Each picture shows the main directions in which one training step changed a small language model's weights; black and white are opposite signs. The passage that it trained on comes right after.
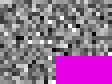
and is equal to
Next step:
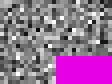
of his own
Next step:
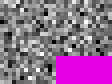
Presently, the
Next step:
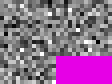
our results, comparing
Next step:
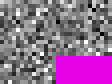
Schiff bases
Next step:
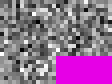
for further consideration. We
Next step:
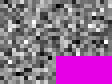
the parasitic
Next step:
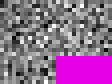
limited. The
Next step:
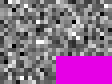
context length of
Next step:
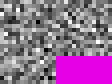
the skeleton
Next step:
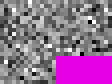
For instance, the
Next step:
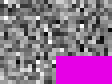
funders. This is
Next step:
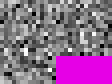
differences in both the
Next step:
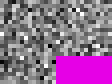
between $A$ and
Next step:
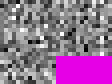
tangent vector of
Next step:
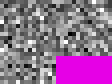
direction of information transfer
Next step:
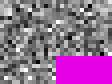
together to improve
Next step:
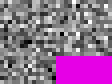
comparison, that
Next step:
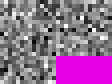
0 Bioink D
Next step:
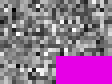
6. Heavy
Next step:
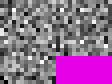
our sample we have a
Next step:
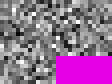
without highlighting
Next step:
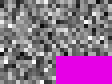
Besides, for
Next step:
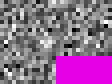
and anisotropic
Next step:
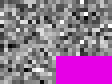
but not in general if the
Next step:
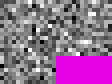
if the density operators in
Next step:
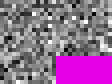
of biomolecular
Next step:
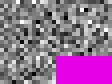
still fall on
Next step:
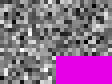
well. That is,
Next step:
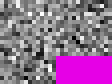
carbon and
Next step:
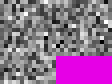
is the selective
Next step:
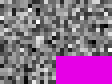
first established by
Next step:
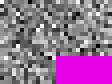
\nn \eea
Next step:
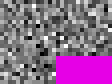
we have a Leu
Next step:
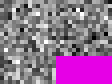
all $s \geq
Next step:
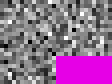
the accuracy of
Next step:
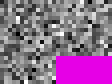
tested for the
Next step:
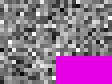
to be highlighted
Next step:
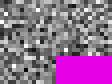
in the plate mill
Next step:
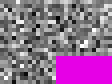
faecal material during
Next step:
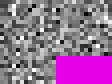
for the $k$ -
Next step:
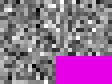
Framework -
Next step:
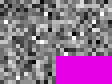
z-score for
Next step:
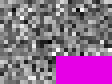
in $X$. We consider
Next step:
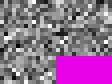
proportion of the
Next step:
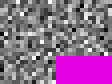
additional policies
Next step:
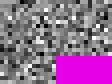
are overfished,
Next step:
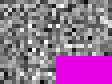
of earlier
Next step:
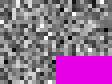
$LR$ phase
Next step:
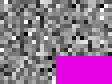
vertex of $G$.
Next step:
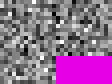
But by a result of
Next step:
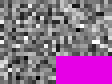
deals with the case where
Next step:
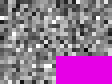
novel class of algorithms
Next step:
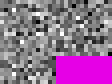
operator. Notice that
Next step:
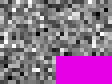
number of connected components
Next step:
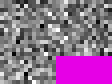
the powerfactor by
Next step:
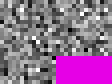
also it is clear that
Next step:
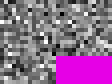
follows from Remark
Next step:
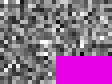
further and endow these
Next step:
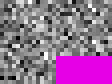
Specifically, the
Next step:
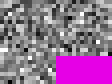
of Statistical
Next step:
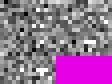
are considered comparable.
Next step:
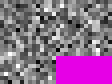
(IFT), is
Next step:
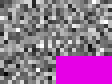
and $\psi$ is small
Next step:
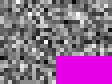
order-parameters are
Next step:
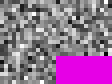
because such flows may
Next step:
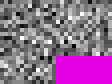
computing resource
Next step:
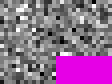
spin (HS)
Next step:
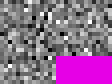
standard error of the
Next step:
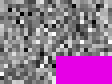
tons Results of
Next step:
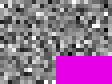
path to accessing
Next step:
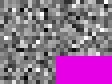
primarily in the
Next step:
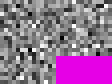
per decade of
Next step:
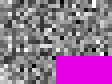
the major topics
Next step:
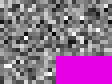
from the list of
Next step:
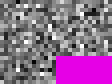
determinantal identities
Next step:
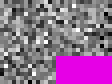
The resolution that follows this
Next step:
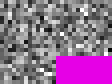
signal set at the
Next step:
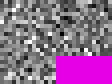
high levels of computer
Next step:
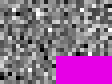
processed independently
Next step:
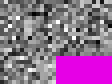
follows: Texture:
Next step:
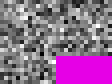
[in Greek].
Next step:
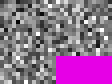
that the JRNN
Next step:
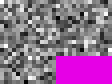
that is depending on the
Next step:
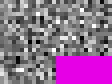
power loss and
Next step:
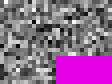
and many-body
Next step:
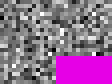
viral load and
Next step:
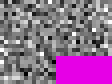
simulate. \par
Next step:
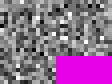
her lived
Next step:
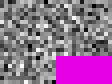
being the most common form
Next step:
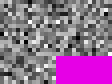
to find equations that
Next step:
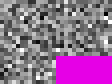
in progress, the
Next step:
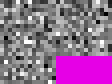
vector and gravitational
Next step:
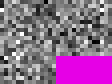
credit unions
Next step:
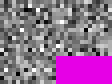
do not exceed a
